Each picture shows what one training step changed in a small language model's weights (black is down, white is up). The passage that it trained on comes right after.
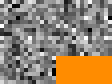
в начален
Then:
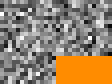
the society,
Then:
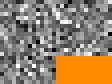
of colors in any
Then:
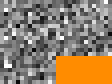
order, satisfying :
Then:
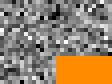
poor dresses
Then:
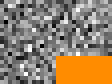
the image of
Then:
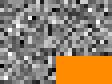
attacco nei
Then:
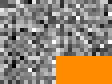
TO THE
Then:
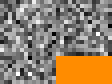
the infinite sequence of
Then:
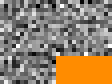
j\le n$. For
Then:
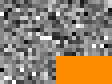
new mutant vector
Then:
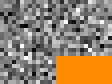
via the isomorphism
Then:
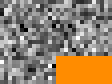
the graph is weakly
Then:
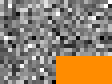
Let $f \in
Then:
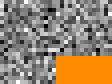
Tiempo &
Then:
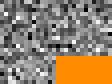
a symplectic
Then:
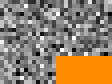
shorthand notation
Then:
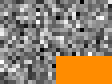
of a face may
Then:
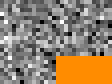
la pigmentación
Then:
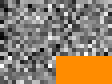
somewhat related to
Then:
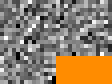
then, for $N
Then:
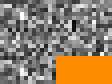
on graphs that have an
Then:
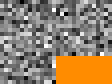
deals with some of
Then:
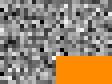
vezes ao
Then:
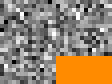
transport assets
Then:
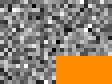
and composition.
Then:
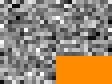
в правых
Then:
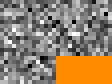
malaka va
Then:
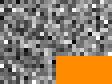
than that of generally
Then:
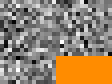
in the exact
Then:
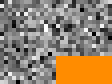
trivial. Then there
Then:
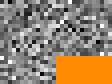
$S$ and that it
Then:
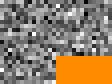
of Theorem 1 can be
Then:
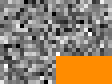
2. Петров
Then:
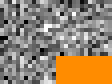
é oportuno
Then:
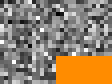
werden soll.
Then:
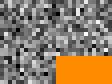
vanishing at zero
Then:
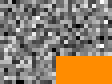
section $C \ra
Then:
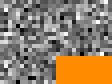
algebra structure, but also
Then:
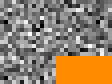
structures and to
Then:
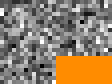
space} So far we
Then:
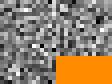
The reproducing
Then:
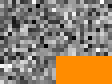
period 4.
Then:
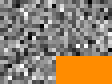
Since the condition {\rm
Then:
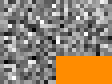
Eric. Era dos
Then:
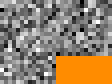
the decision
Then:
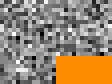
от степени
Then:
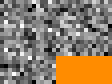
vaqt talab
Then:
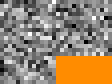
new methods for
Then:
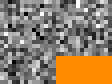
smooth function.
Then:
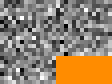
behavior in a
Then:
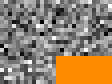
altitude, definida
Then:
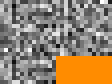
C++ code
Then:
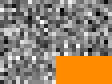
ventas A (>
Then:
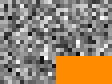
de Rio Claro
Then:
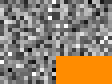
is larger. Table
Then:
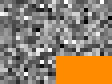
set of positive integers
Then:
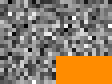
in $\pi$. For
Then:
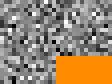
a mudança no
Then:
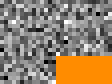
kusuru ve
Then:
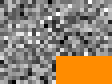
que un tema en particular
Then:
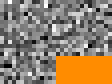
} r \text{
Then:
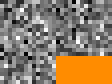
finiteness of the
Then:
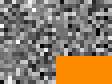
на работы,
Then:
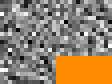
J and Theorem G of
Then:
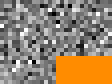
$\tau$ est le
